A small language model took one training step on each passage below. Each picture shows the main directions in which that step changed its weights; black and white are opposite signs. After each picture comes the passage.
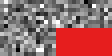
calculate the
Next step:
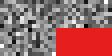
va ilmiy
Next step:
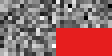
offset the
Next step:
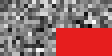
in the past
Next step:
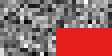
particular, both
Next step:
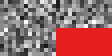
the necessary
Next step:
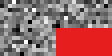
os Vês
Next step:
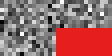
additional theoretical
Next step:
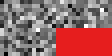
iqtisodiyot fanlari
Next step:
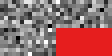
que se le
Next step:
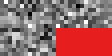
et al.,
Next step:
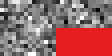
of parameters fully
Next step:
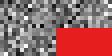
Fourier transform
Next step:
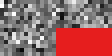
of orbits for
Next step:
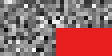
determine the length
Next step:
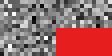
the SOS
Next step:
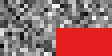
MR interaction,
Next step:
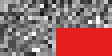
in improved
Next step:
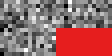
combined the
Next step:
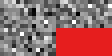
\\ DWDM
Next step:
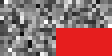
make two main
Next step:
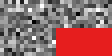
energy model in various
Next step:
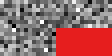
for K,
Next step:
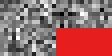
in this paper.
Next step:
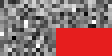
the light generated
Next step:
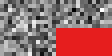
hydrogen atoms
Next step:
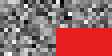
the double
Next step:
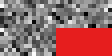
mayor producción
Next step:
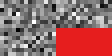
unlike with
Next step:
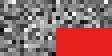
from that reported
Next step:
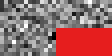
the types
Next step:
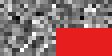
is easy
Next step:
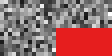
better present the
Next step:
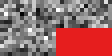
für den
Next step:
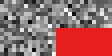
do que os
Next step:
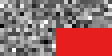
Places and
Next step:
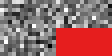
next section
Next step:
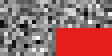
handled by
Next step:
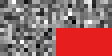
that our methodology
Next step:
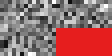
in open
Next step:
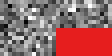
and evaluated a
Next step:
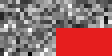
higher ASR
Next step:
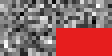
intensities of
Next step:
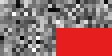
know from a
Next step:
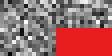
the environment and
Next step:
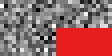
de Alto
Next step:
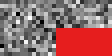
training it to
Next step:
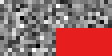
раза в
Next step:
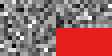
PFM system
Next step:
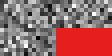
known that the
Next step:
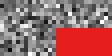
bir bola bilan
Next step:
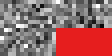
were obtained in a
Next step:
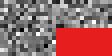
abundance in
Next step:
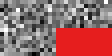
se confirma
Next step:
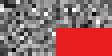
DLAs to
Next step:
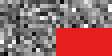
are illustrated
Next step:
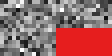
separately under the
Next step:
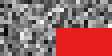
institutlari va
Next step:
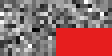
detailed study of
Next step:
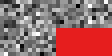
give physically
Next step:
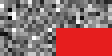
is replaced
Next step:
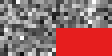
out independently,
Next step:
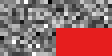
reduced from 10
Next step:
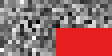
va men"
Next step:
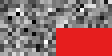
graphics card
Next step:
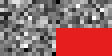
of factors
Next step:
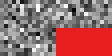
running of
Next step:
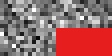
and without a
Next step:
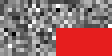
is supported by
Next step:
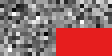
the Dirac
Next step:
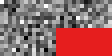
tecnologias de
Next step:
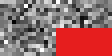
In Fig.
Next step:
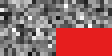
of studies have
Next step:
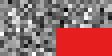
As a result,
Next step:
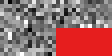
for the galaxies and
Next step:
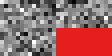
of splitting
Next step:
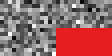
system parameters and
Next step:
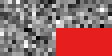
using only the values
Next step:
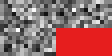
and maximum tree
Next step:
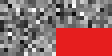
states of the channel
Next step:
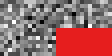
Educación por la
